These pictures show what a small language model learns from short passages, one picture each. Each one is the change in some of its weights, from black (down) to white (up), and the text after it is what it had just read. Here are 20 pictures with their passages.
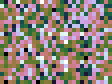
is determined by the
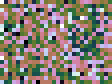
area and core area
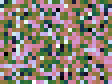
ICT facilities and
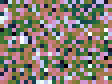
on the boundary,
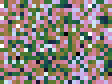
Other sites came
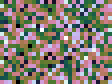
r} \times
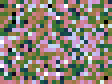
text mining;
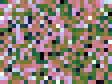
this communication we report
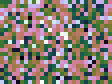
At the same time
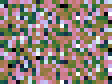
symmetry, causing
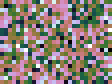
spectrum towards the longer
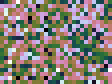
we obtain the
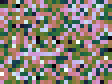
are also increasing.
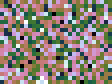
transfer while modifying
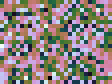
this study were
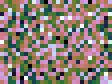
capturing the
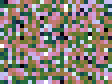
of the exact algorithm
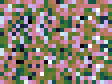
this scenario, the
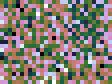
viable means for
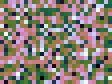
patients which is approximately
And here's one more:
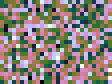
parameter. With this
